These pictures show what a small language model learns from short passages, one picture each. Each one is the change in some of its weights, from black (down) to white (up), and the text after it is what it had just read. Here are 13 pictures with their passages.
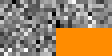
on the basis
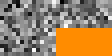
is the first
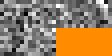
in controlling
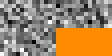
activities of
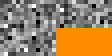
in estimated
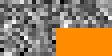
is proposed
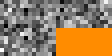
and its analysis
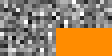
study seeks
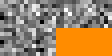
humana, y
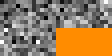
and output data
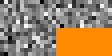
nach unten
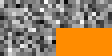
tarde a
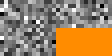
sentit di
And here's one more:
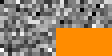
tuzish uchun
